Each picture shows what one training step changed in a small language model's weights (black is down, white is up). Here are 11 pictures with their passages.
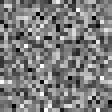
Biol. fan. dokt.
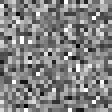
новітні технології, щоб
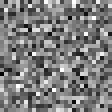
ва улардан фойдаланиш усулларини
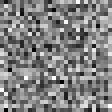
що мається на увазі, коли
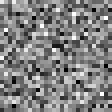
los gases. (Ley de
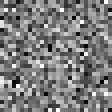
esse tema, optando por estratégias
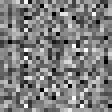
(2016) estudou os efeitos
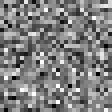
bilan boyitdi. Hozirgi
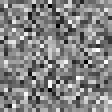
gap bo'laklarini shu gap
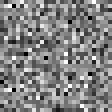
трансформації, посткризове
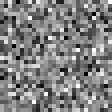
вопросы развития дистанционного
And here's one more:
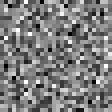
в дальнейшей селекционной
